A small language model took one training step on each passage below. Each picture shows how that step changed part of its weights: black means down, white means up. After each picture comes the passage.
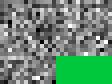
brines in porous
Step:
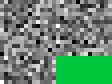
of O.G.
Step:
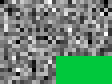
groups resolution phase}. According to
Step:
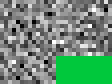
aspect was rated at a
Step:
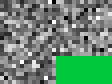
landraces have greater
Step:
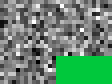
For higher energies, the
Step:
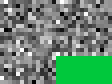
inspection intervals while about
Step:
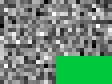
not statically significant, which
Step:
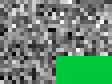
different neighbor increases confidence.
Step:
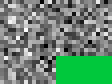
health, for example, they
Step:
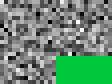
of Disease and
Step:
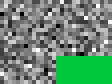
the following we ignore
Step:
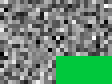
of Physics, Hanyang
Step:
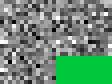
merupakan tradisi
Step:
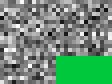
negative definite kernels
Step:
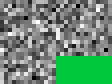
the need for a theory of
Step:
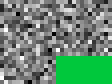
cannot manage to apply the
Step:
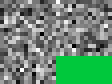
800 more dwarf
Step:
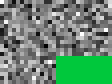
used to shift the Zn
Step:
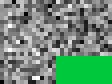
safety metadata (common in
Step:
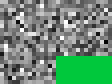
been more or less successful.
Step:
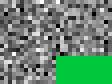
of Tucana}
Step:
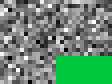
in HySEA report
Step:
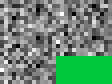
maybe a couple
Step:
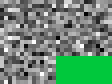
и они проникли
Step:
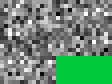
be sensitive to NLTE
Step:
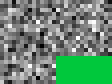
research at the University of
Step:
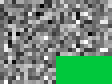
among almost 9000 police
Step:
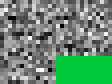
therefore further affirms that
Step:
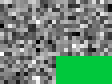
covering the wavelength range of
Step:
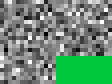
mazmunini anglab
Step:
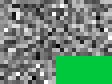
relacionadas aos
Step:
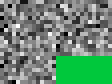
noted by Delamere
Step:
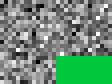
is expected to be localized
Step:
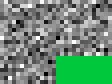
presencia de un caso
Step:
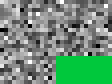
da’vo qilish imkonini
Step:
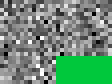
(NME) by
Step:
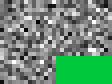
objective, the remainder
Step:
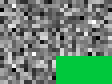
the radial coordinate $r$
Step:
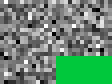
bu mamlakatda iqtisodiy
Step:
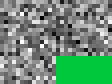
moliyalashtirish tizimini
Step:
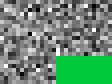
adensamento urbano
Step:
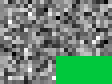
Martin Friedrich,
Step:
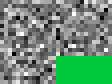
a proper extraction of the
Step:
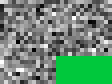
under the evolution of the
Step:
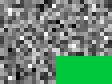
between sessions or at least
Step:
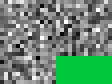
in low-resource
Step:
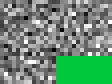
the revival time. In
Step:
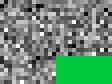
is formed by a frame that
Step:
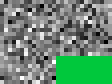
or very high relationship between the
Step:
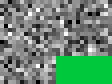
Peace Rupture
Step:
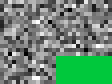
in previous work, the
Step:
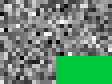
VAT. Direct
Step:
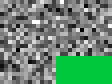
\State Obtain the
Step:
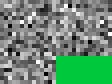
en cibermedios
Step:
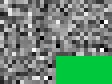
$\lambda_p$ the
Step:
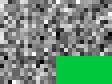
à flèche ; les
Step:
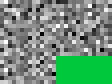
give you what you want
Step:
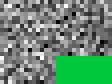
sua época,
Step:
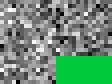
with DC/DC
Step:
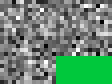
performance. Some studies have even
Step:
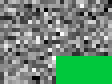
point for determining the
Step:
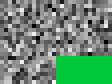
data presented in this paper.
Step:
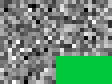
paper, it has been
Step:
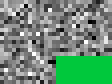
&\mbox{if the number
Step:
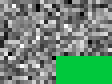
medical and social importance.*
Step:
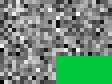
gathers containing missing
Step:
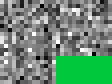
Combining cement with
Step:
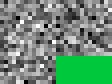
afectează și
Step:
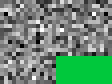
number of training runs to
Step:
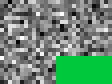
and Fishbein
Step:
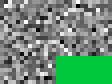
Amonova N.,
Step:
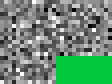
functionals $$442
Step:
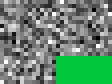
clustering evolve across
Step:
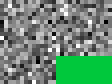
to consider. On the one
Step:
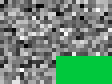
is necessary to carry out an
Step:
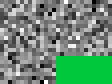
different well-characterized
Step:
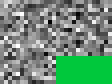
first polarization optics on the
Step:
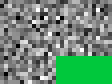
Steel slag was
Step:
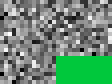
from the HSS ferromagnetic
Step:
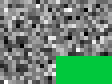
would then compliment
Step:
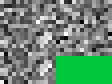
reliable and targeted
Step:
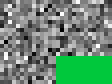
Given a dual graph
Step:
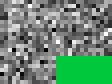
das relações humanas
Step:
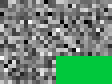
systems containing two giant
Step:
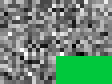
measured reliably. The method
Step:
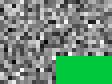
dip region in between,
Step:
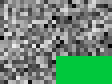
our labors by saving
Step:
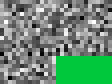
the CEP up to
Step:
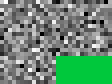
in elderly patients with
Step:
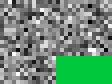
study, the interpretation of the
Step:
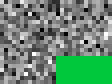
for PowerPoint
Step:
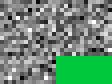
the existing assessment methods have problems
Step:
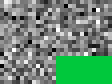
nm), perovskite
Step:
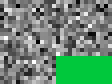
into the system with three
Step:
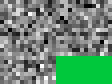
Medicine**, v.
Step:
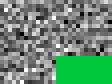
el valor de Tau
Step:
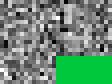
and minimizing their overlap
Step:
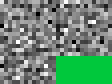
of the current derivative back in
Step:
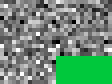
los arbustos de
